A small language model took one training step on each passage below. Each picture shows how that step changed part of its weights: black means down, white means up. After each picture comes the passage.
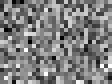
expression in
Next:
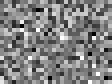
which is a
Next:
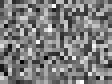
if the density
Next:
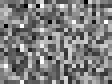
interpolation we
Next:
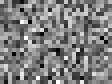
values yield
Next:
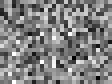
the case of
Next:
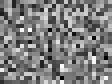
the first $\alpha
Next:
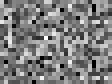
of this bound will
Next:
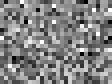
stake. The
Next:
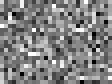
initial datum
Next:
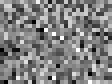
is clear since
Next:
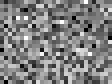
we still
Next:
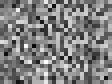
only by, the
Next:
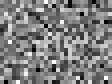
and only if
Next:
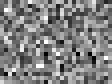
$\Delta x$
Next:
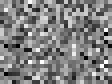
$x$ from
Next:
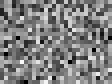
the linear part of
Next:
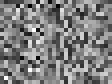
h - \delta
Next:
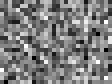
enough to prove
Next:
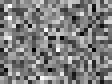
has \[
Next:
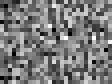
By continuity
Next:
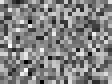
coefficient of the
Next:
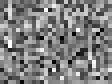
of the one of
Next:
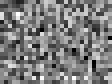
hand, for the
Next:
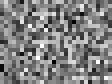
or equal to the
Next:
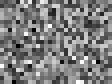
Let us denote by
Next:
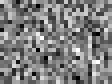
be closed,
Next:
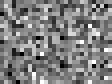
to which our
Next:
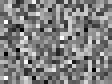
symmetric convex
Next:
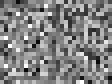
operator $A$
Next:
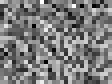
does not begin
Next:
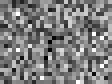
claim that,
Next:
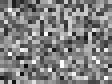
standard system of
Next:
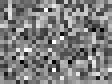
of the theory of
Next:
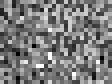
the expectation
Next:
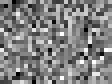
find a set
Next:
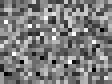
in the case
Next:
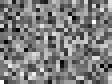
Defining two
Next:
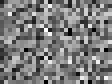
and for every
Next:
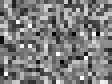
to extend the
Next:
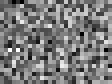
shown that, for
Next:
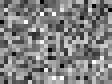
axiom of
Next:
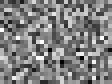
determines a real
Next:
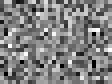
order of the
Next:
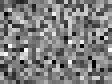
problem of the
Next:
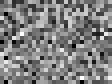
what we
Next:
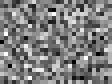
distance to
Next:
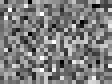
contact points
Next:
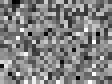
normal cone given
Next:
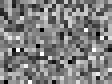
the formula about
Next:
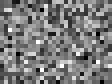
Theorem 3.5
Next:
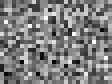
in the domain
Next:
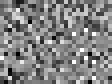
convergence depend on
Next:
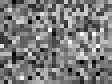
some integral conditions to
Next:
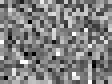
functionally open sets
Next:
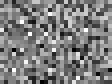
are displayed
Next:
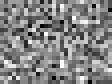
pick an
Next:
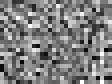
given as the
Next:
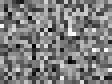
field and let
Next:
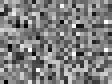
obeys the
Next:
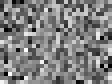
expression of
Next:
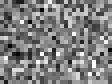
functions with compact
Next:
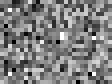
showed that the
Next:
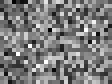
&\qquad =
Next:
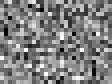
2 last
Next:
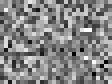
$L$ time
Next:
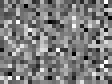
$f$ that
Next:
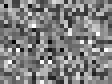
1 and that
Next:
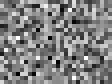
waves over
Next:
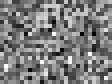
by $\Sigma$}
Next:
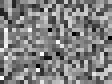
the differentials on
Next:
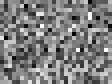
outcome when
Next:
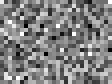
(but not
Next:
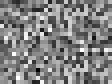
over $F$
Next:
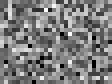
of this paper
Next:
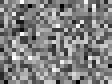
cycles to
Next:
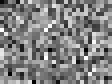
For a subset
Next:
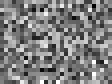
at most 1}
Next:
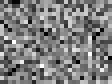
finite generating
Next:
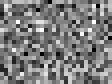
the converses
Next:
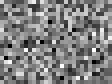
a linear representation of
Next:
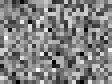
point on the
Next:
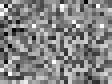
counting of
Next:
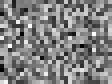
to the unit
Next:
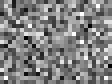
to select
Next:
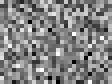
functional on a
